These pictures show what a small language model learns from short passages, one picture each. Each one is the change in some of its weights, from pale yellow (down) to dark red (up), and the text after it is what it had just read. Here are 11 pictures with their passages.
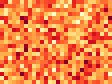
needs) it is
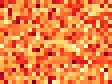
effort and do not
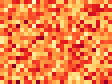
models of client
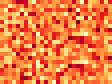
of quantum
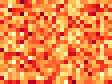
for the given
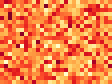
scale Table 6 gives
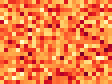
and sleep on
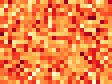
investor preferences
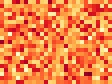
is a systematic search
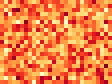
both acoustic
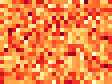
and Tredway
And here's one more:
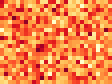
It is mostly a
